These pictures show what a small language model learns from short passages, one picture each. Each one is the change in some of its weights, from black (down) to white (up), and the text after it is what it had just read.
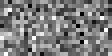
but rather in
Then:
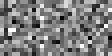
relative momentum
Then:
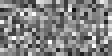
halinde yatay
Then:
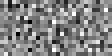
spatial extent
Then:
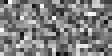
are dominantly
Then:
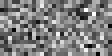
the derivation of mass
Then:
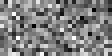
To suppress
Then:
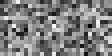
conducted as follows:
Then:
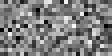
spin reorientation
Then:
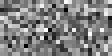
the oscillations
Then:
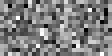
et de santé
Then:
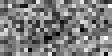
planners of
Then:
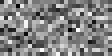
turli hil
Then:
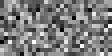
now only left with
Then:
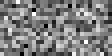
o viés da
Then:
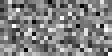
ON THE
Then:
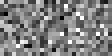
лом билан
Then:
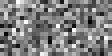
e}\right) -
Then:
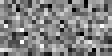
de desechos.
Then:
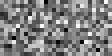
ОГЭ и
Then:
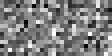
tarbiya va
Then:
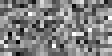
acuerdo a sus
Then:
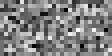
and contain several
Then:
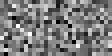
of the paper is
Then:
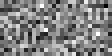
the prevalence of
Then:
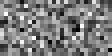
same thickness of
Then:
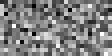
However, all meta
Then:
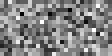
is the cosmological
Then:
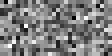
rotation out to several
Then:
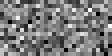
and promise.
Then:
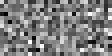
то есть
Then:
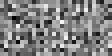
of the twist
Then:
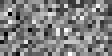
binding energy of
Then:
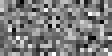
De governance
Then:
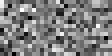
/ I have to
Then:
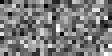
responden yaitu
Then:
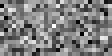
el artesano
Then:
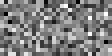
с одной и
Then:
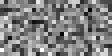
our power spectrum amplitude
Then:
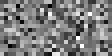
as $\langle f
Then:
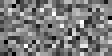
$t$ and
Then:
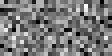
both directions.
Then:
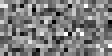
execução de
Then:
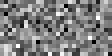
more prone to
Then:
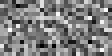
museus é
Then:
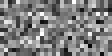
a double
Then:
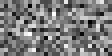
Para tanto,
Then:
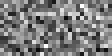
under the usual
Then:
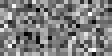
resultando em uma
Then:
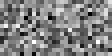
mass injection
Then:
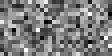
mass movement of a
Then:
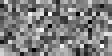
we expect that many
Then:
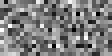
structures [68], or
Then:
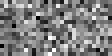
a R-band
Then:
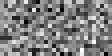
the EW of
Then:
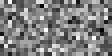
la Convención
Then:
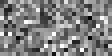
& \node
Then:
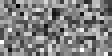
variables personales y
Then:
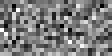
Tartışma Bu
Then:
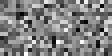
measured along a
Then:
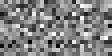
Текст :
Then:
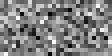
is the vim
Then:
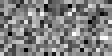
{} {\bibfield
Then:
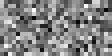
methods belong to multiple
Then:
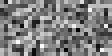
standard form of the action
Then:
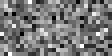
picioare sau
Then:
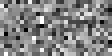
model in the view of
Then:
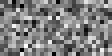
Dep. seca
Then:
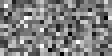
komponenti III
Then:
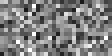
to be used to
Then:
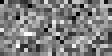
toma de
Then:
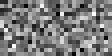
vulnerable to
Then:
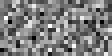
storing and
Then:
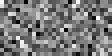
on the intervals
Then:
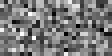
de la TAA
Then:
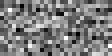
that satisfies the
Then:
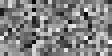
density ratio between these two
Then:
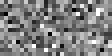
в центр
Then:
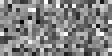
an attribute to
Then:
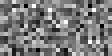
goal, a
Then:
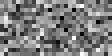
a humanidade,
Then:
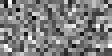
The diffusion
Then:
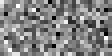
stream functions into
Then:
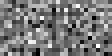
presente artigo
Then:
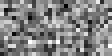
we would like to note
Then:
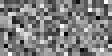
to infinite
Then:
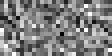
need to consider the
